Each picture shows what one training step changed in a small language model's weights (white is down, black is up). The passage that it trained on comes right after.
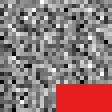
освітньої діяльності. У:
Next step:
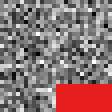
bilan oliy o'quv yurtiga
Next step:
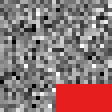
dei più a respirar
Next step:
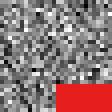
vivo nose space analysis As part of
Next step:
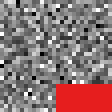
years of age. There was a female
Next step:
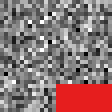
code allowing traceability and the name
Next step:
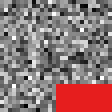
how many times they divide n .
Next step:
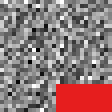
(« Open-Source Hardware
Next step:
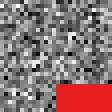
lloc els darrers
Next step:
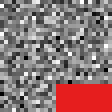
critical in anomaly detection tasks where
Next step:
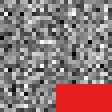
production. The results showed significant differences in
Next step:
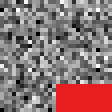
from failures in other parts. After the
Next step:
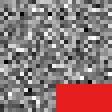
real-time, and then used as
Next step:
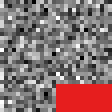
после тяжелой
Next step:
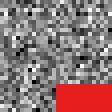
the decrease in NO_x emissions
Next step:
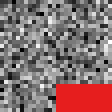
masalalarida o'tkazilgan
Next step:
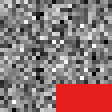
ceramics, pottery,
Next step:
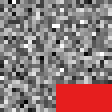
Politics* [SP].
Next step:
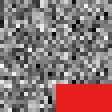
performed to answer the above questions. The
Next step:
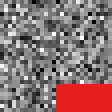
variable; Inhalation, Other)
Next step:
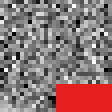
heat transfer by natural convection in square
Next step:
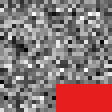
pública? Ela é feita
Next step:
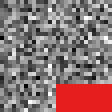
асосида ёритилган.
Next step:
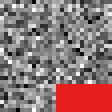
a real-world scenario focusing on
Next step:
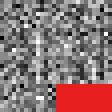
этом сохраняется
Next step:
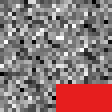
skills, attitude, and ideas for
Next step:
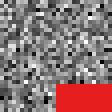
2 месяца, является
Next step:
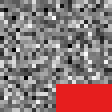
luego el interés de la
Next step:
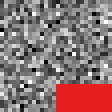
4(a). Residuals of
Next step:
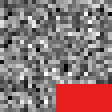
были проведены 4
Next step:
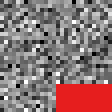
de Referencia de Emisiones
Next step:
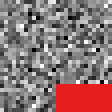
Gibt es eine Vertretung
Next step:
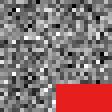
19. yüzyılda maya
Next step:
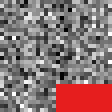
médias peut prendre
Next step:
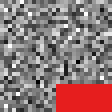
на экономику, культуру, а
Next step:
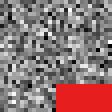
социальных систем, носит
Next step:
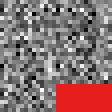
умного города». 5.
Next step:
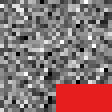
necessárias ao exato cumprimento
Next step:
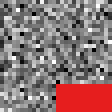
read passenger identities, near field
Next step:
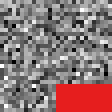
min after the start of the process.
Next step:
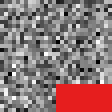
Zip codes - Price analysis -
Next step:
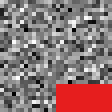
de seres humanos del planeta,
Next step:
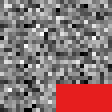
государства и общества в
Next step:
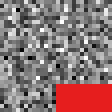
behavior. 'Intention' is a function
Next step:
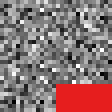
sample was mainly in a slightly
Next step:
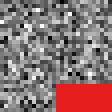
p_T inclusive electron signal in
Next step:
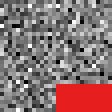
trânsito, bem como a
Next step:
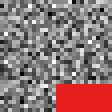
not used for decision and evidence based
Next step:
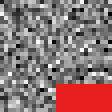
masshtabli, perspektiv
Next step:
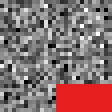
توجه نسخة منه
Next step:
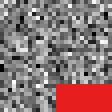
than those recorded in other domains of the
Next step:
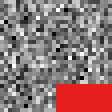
of particular organizational sports club form
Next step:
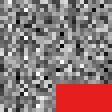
leader's professional development program. Similar to
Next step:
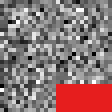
el seguimiento de las fases que se
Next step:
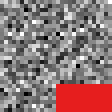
benchmark Figure 1 shows the type of
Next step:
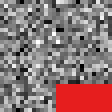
that export goods from the sectors
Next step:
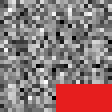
them as part of biological essentialist society,
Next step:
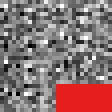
как перегрузки,
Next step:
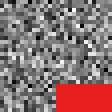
satu metode penilaian
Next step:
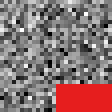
With its low cost and additional security
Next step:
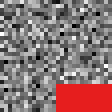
follicular activity due to
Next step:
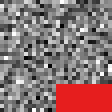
(<10% neuronal
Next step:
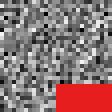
–Hurwitz criterion
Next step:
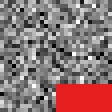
course of the Danube
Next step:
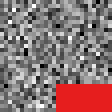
il preprocessore Terrel. Per
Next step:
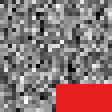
maximal elongation ε_{\max}
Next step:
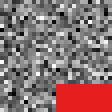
os comandos PARALLEL
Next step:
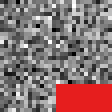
sodium or potassium
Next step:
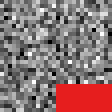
peculiarities of educational process in
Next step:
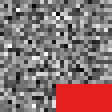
Va yaxshi inson
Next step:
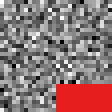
curve fit when they are normalized to
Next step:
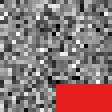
eficácia e segurança. A
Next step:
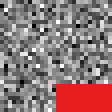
voltage was varied at 5 levels
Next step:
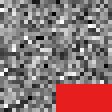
enforces rules of conduct,
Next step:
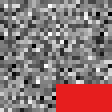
El Kef, Kef,
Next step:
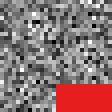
Journal of Chemistry**,
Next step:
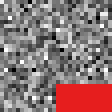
modules leaving every minimal detail of
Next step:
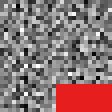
xalqlar taraqqiyotining
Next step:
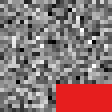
fixas e inalteráveis, não
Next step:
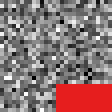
a la igualdad.
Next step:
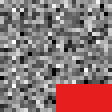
both men and women, achieve literacy and
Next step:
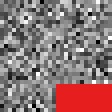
other specialised institutions (FRN,
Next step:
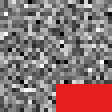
lead either to cell survival or to cell
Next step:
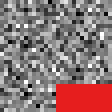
the level of molecules (structural
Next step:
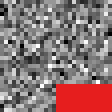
probability measures on \mathbb{R}^2
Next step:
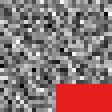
using MA and with addition of 5
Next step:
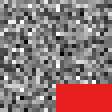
Negeri Kabupaten
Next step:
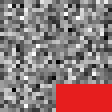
IOT can make it possible to monitor patients
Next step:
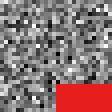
cap on one side and was designed and
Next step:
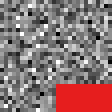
mathematical models be used to
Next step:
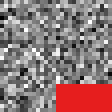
GBIF occurrence data.
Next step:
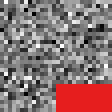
e Porto União - 2-
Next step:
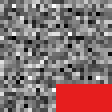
qadamjolari bilan
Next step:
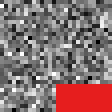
alete sahip olan ve
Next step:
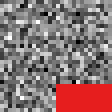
theories (Yusuf,
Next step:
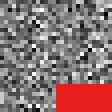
Ulardan faqat uchtasi
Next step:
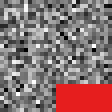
controller commanding a desired level of
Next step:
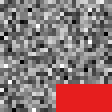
facilities, they would have a greater
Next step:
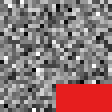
provides a summary based on the systematic literature
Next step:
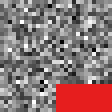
*Juniperus*. The region also
